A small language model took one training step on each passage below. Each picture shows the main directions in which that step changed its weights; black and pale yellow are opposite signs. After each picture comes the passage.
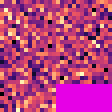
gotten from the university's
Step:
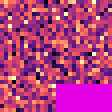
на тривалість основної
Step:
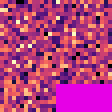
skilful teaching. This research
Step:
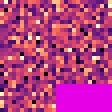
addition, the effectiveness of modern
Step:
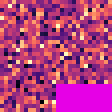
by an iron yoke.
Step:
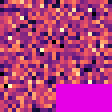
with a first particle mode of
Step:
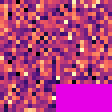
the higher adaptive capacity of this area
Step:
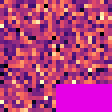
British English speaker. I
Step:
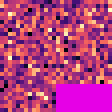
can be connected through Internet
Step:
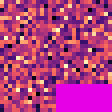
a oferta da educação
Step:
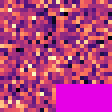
тем данное производство
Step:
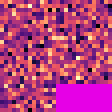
aviation and related fields.*
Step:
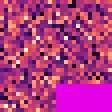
of 'brand equity' for the
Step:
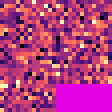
difference of SEC with the
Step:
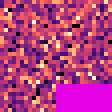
йил 25 апрелдаги
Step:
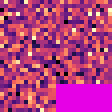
муҳим ва асосий
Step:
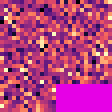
olay örgüsünün
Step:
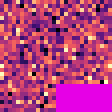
formal definition of interpretation
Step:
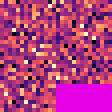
nm, with fast scan
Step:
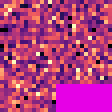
Environmental Actions, 2013.
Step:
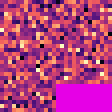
orange), the measured torque
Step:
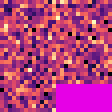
a suitable functional group is made
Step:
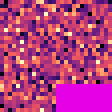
performance of instruction sequences with respect
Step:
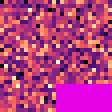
boradilar. Ammo qayd
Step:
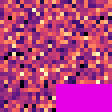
by hydrolysing them and
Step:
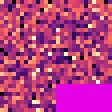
study is Coefficient of Variation
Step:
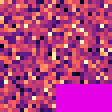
untuk selanjutnya
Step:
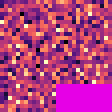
3. Pilih nama
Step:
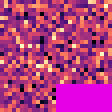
van onvoorzienbare
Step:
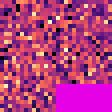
multiplied by the monthly
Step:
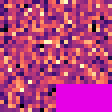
освоение Дальнего
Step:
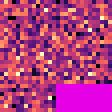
و اندیشه
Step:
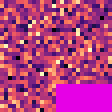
različne vire in
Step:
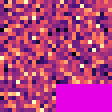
المؤرخ في 18
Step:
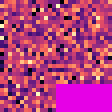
studies to clarify the
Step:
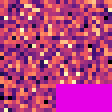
— напрямую
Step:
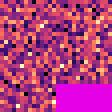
€/ha. Diese
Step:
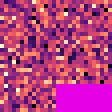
депо 3 Информация
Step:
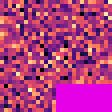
invasomal gel is a
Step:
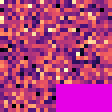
fenomenologia, gênero
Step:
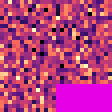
течение самого ХГБ
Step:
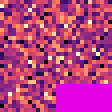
Cr in various oxidation
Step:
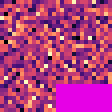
a fully fledged version
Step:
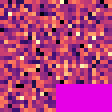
features. In addition support vector machine
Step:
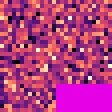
наук, доц., доцент
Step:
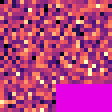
e capilaridade territorial,
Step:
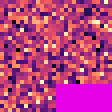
information (credits, how to
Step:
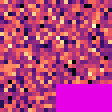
how India’s aggressive
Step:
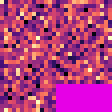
olishi talab etiladi.
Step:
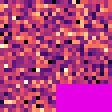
üvegek van szerepe
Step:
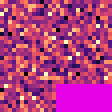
apuesta de Foucault
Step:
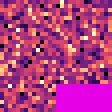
and should be purified by turning
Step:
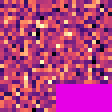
the last 30 days, how much
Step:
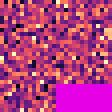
Open Innovation Environment*.
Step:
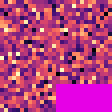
مارسه على
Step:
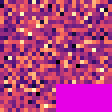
which the most valuable is the
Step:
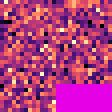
on treatment of CWW. Interaction
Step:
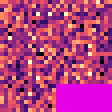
of the Ministry of Internal
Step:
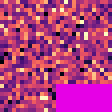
तो खेल
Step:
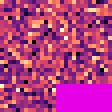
provided the improvements by
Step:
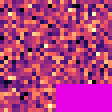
innovation in the global financial sector and
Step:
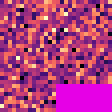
poetry. Therefore, ancient
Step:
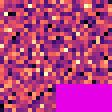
tg Stan). For each
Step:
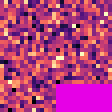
que las máquinas se
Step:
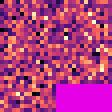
of gains on capital
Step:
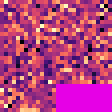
for SouthStar Drug is
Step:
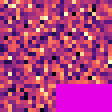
a preventive, predictive and
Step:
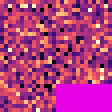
basic technique and logic of
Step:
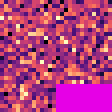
we analyzed the dataset and found
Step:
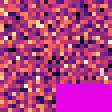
and legal activities, and the fact that
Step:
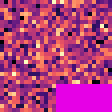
степень повреждения
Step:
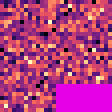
language, enabling learners to
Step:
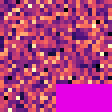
extent of the work values of teachers was
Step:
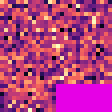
xalqaro standartlarni
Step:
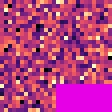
type of organization for which the shown method
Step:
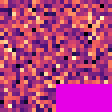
la surenchère dans le prix
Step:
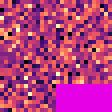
their broadening along the
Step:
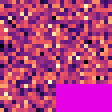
wenn wir blind auf
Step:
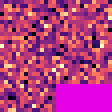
kleine digitale Studie
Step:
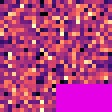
coprecipitation technique followed
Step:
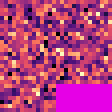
blanco y rojo como
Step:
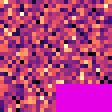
I also certify that I have not
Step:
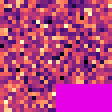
beets amounted to 855.6
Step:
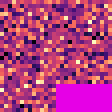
hududlar orasida
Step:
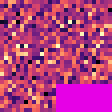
REGIONS OF
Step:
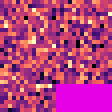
external carotid artery
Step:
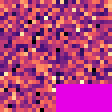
raam geeft dus in
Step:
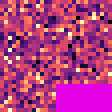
for the present study. Perceived
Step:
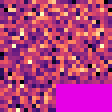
medium absorbing), along
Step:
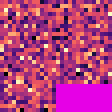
Shuni esda tutish
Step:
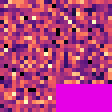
Influence des modes de
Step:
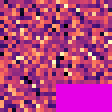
intellektni boshqarish uchun
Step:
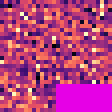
SJ, Ho JE.
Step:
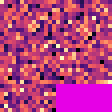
given air swirl number
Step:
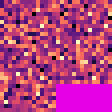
40 μg , with approximately
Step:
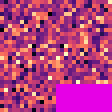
combinations (cointegrating
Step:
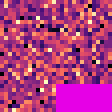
yoki planshet bilan
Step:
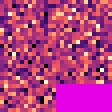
Years) At this stage,
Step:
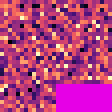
that the behavior of the solid
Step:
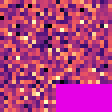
tel que Joseph Alois
